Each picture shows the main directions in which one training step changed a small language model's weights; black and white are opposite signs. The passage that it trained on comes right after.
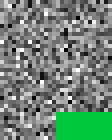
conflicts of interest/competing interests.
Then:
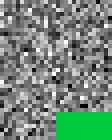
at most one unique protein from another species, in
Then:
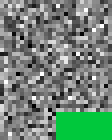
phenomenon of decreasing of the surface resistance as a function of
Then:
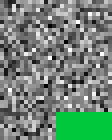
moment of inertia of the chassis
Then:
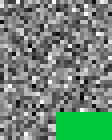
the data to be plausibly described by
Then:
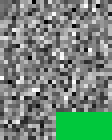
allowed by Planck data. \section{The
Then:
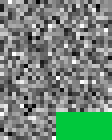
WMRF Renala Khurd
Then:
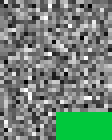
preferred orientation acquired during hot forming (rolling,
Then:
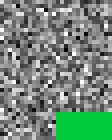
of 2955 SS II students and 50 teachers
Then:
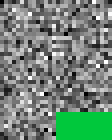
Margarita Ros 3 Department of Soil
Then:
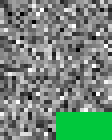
\item Continuity and robustness do not hold in
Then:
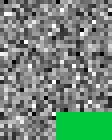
think of $\mathscr{F}_{n_1,
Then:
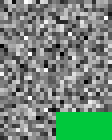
presence of an extremely strong magnetic field, for instance,
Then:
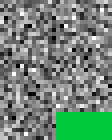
way to connect the two results is to introduce a
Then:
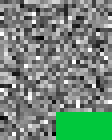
region to the causal future of the collision
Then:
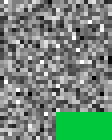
8c: Effect of concentration of emulsion
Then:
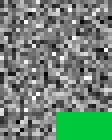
respectively, measured without the solar wind proton flux
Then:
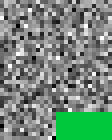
way to catch criminals altering bank
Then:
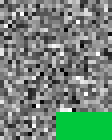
and Exports of Forest-Risk
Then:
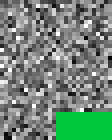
to the dot radius $R$, the binding energy
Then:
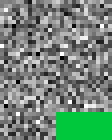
of the described vehicular network system, which can be
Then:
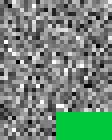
In order to compare against previous studies studying the observed
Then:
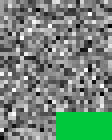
bonds in a given oligomer,
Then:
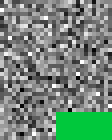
$2I+1$, which eventually can be
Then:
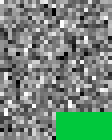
for accurate measurements of both temperature dependent and temperature independent material
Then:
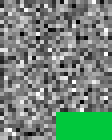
the fluctuations of $q_x$ at finite
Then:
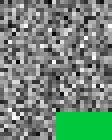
being $3.6614$. From this largest discrete
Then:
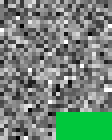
a greater proportion of test anxiety than affective
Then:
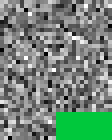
of the respondents i.e n=70 use
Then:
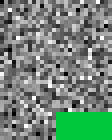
Book Publishers Literature Available
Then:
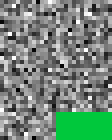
All participants were in their 2nd semester
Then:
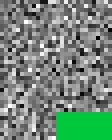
is done and the momentum is appropriately changed.
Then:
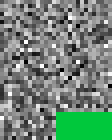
was conducted on 90 obstetric ICU
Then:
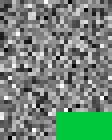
concerns returning to the university and taking classes online -
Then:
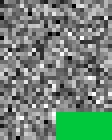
for selected stars from the VSII survey at the
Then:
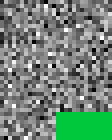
for the Hubbard model and the short-range
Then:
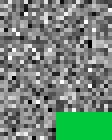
psoriasis that the patient was aware
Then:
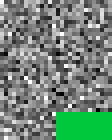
behaviors (Fig. 2), chosen based on the criteria
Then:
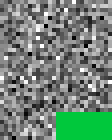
drawing attached with estimate S.No Type of
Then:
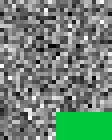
previously addressed in FER22, CRE22 and
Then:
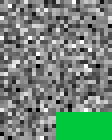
Research Program of China (Grant No.
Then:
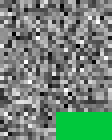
academia and the industry. It was organized under
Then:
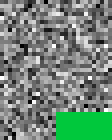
constraints of choosing optimal electrical materials. To address
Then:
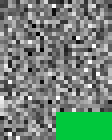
dynamics. However, no explicit mechanical and analytical model exists
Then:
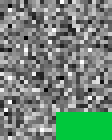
2.5 on different factors militating against effective
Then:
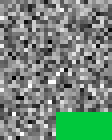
problems which has in no small measure affected the
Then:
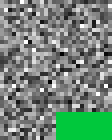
CARE Principles The current movement toward open data
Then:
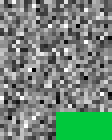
Effects Of Inflammation On Dental
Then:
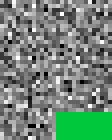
In section 2 of the supporting information, we discussed the
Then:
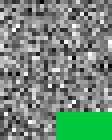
integration is the transonic, highly unsteady,
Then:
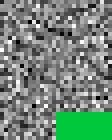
in France, and the advent of
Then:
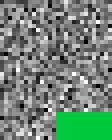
The interview were written verbatim in line format aligned
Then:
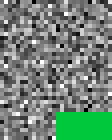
mass matrix, $n_b /s \sim
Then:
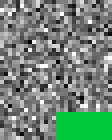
the absolute positioning accuracy becomes, and yet the lower the
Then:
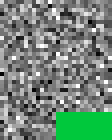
3 Superinfected herpetic keratitis
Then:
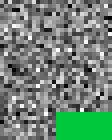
cm ribbon of emulgel in 10
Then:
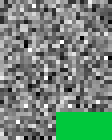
It should be noted, in order to develop a
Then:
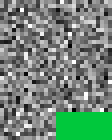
"Chemistry of the Hydrazo,
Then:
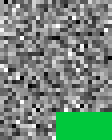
(b). The linescan in Figure S1
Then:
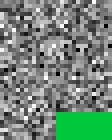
most others) containing speech.\footnote{For a full
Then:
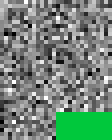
}\mu\text{m}$). The column
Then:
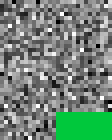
its effect on student engagement was limited. Due to constrained
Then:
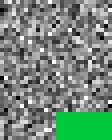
MacNeil et al. 2014;
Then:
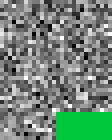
field related to the etymology of some food
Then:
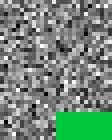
Swarm used to plan observations. The upper left
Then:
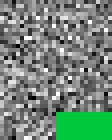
Arrangement (CVA). The CVA is
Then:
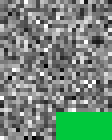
in order, until one fails; a choice will
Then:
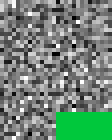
= 3$; (b) – spectral densities of the
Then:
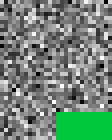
controls had preterm births,
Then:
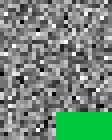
discrepancies between the actual system and the model
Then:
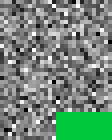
$n=2.7$ does not have the
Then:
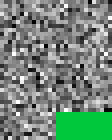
Universit\"at Hamburg,
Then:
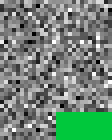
and the computing resources of mobile devices were very
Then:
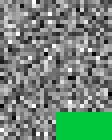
The scaling exponent of the isotropic sector
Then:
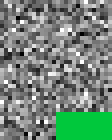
reconstruction of 37-core MCF over 100
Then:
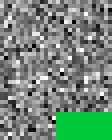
and Soils, Soil and Plant
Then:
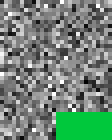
a **strategic pathway** for the
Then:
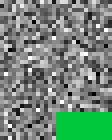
practice in written and in oral forms. Others
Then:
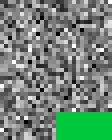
to vanish, since in this case the product of
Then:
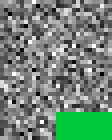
that life remains meaningful and fulfilling despite living
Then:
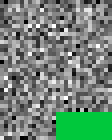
implanted Si surfaces and find that surface roughness
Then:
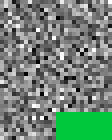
\end{opening} \section{Introduction}
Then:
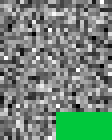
efforts to integrate Mizoram with
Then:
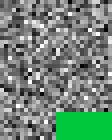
Companion to Roman Religion*.
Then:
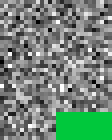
most important, their adherence to the isomorphic generalized
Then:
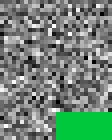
were removed from the sample (Tumeo et
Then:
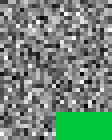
constant $C^{(3)}_{2}$ using this
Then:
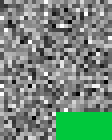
Autonomous vehicles for weeding Motivation
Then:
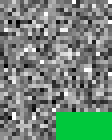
contribute and they should be treated concurrently. In
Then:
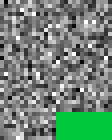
Order} table, and median-index
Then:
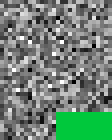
to generate summary views of morphologically similar images within the
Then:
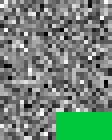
cannot reach extravascular locations by passing between
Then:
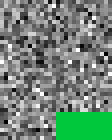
with Ceftaroline. If
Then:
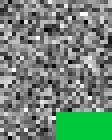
Community (D1.1 and)
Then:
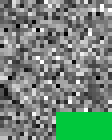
Stock Exchange. In addition, we analyze one
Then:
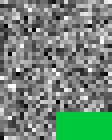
\sigma'_i) = 2n$ with
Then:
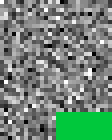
g grams 0.035 ounces
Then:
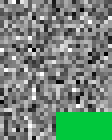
which a successful decentralized monitoring can still be
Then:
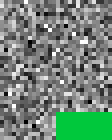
almost 555 m of the coast. The upper
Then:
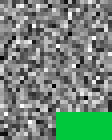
system state is fed to the LLM prompt in the
